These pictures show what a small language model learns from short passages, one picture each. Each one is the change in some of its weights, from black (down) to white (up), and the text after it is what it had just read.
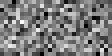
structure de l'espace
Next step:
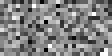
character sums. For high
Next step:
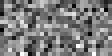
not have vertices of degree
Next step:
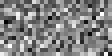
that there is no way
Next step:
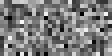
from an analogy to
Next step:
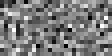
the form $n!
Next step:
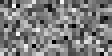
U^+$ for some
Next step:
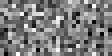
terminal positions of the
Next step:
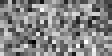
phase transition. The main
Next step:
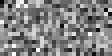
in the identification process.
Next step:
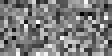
we propose to tune
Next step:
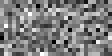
which is a contradiction because
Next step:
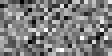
are two different maps
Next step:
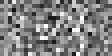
\noindent Second, the
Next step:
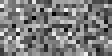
H^\perp \subset
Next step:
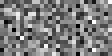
that's where his
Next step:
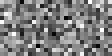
quantities are related by
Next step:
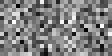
\succeq I}
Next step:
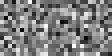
that we are given
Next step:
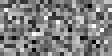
we have blowup of
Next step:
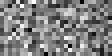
the general case we can
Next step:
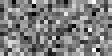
in this paper is much
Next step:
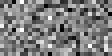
on one-way
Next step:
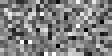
since its direction must be
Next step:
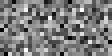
on admet la
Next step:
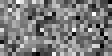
- \tfrac12h
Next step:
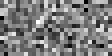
bundles'' over a manifold
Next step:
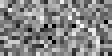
with orthonormal wavelet basis
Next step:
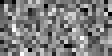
in $G$, it
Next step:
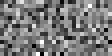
on a normal analytic variety
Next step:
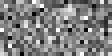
this choice can lead to
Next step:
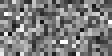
pick one arbitrary possible minimum
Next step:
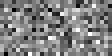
and non-trivial upper
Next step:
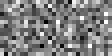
of the 50 estimates.}
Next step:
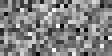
be one of these.
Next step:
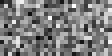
a finite semigroup. As
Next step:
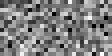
which will be used several
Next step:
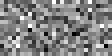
\item Consider the interval
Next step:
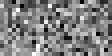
the vectorial identity $$
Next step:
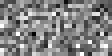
real subfield of
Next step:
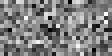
finite \'etale, there
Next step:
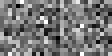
2kvw +
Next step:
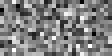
the theorem from Step 1
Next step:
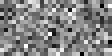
\title{On the
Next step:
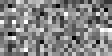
even the study of an
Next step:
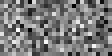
\epsilon_n (
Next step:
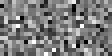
containing a ray asymptotic
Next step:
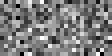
is possible to relate
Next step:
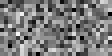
would be of some interest
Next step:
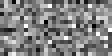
$\sigma$ values.
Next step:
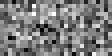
is free. If
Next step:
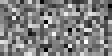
differentiation holds: \
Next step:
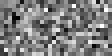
simple unital AH algebra
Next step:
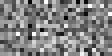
paper. GCS has
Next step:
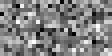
straightforward to calculate the needed
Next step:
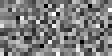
of such velocities
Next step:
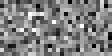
verify that the closure is
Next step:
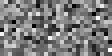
&\leq &\max
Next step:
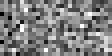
Volterra operators.
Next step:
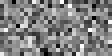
construction is the fact that
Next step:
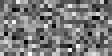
domains of mathematics and
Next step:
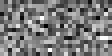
of mixed spectra.
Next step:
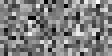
vector valued theta
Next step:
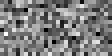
the unique real solution of
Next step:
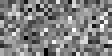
all cases, the behavior
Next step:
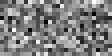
We outline the necessary
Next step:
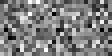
has no positive zero for
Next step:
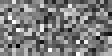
it convenient to distinguish the
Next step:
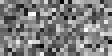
similar to that for
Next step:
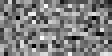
line corresponding to the domain
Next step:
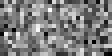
is $L$-periodic
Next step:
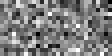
Claim 3, we find
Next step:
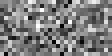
on the OD
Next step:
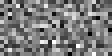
relation between automorphisms of
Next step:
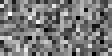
assez petit
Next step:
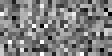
in even degrees, then
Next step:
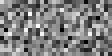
can deduce from dimension
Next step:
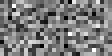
refer to Fulton
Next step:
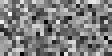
in mind that for
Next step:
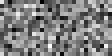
simple singular structure.
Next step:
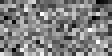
stable vector bundles if
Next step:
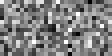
performed by several authors;
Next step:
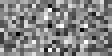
the proof) that if
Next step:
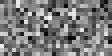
a rational function, and
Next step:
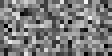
Parameter& Notation
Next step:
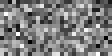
well known operation for generating
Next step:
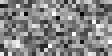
{\em International
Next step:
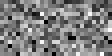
relates local index and
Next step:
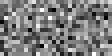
with EDMD
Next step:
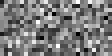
well-understood that
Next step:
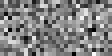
For definiteness,
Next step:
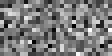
the ordering on the entries
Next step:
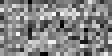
following way. In the
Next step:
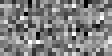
contradiction. Hence,
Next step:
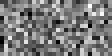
development* My
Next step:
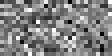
\subsection{A key
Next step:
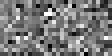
x^\wedge $.
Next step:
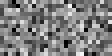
proof now can be
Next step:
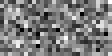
. \] \ It should
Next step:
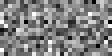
of the lagrangian
